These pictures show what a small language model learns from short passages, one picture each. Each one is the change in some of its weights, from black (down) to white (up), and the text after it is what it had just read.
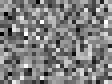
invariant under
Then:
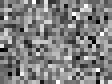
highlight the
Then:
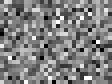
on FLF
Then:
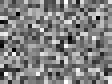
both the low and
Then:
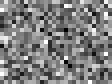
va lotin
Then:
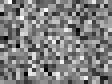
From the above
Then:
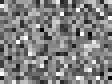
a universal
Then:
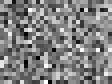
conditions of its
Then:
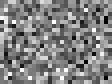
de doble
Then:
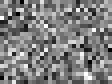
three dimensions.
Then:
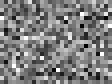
4 GeV in
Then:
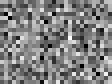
respectively. The
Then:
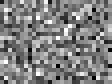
who might
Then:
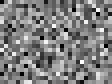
copy of
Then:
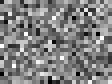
applied to any
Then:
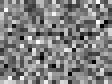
when $%
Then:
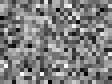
which means:
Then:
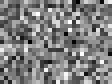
the propagator
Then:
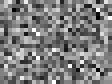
dry film
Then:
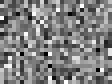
two of the
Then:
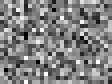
participă la
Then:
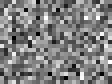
background yield is very
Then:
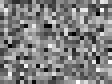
which is important if
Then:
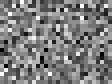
To achieve
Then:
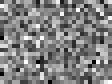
a growing interest
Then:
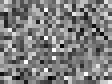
di Panti
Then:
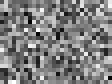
explicit example of
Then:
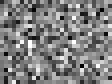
require a more
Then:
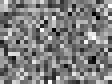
soit sur
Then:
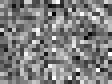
to the performance analysis
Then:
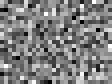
rule is
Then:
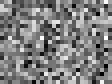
is based on
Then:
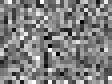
environment of
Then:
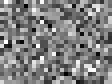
redesign both
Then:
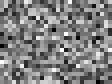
$M$ and
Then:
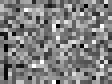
in Ref.
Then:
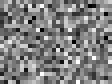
\nonumber \\
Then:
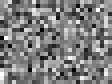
one could first
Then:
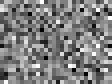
stark difference
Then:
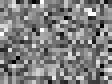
und alles
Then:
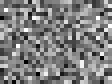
farklı bir
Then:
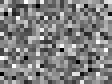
lack openly
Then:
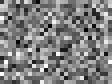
notations and
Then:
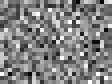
the objective
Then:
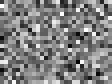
a constant and
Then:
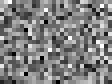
denotes linear
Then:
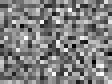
and 4K experimental
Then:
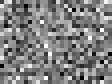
studies that
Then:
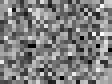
change significantly.
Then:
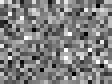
However, in order
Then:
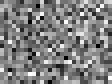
construct a consistent
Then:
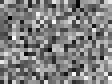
our simulations.
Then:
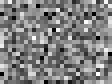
When new
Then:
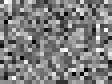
do total. As
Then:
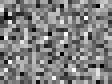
та нові
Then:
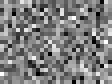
no. Porque
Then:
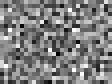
and the total is
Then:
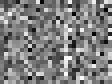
\tilde \sigma
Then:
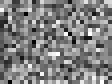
be investigated in
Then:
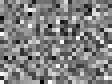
a diagonal
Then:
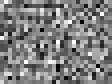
by Fact
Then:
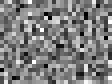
Rio de
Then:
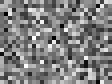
included in the
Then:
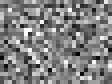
and timing
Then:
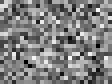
vertical and
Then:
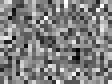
formation above the
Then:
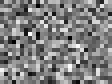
memory and
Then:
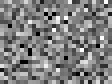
Score &
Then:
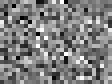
van mijn
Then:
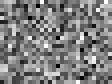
node survival
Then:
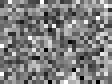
parameter values that result
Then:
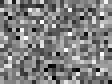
structure in the
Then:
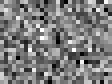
puntual que
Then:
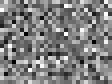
va milliy
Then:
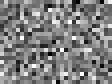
the US data
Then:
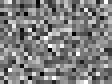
image segmentation
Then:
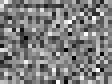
by the network in
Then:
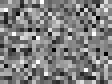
país, com
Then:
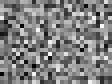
in moment of
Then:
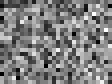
is nu je
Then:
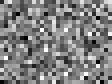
causal Green
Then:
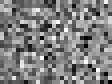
is worked out
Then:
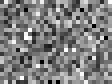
this mode is again
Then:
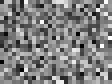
periodo (en
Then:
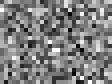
can be used in
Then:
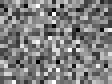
the peak marked
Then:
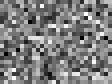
star later than
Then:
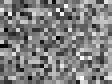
are easily
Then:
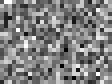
é o processo
